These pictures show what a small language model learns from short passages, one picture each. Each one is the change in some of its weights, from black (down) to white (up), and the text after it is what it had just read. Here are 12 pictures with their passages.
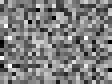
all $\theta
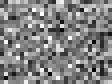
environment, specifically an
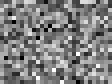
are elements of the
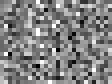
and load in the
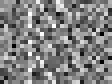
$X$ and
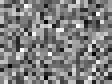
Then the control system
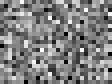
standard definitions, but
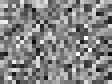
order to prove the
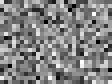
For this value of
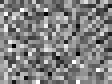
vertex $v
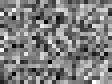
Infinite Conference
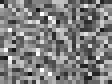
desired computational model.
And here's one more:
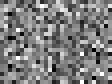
in the development of
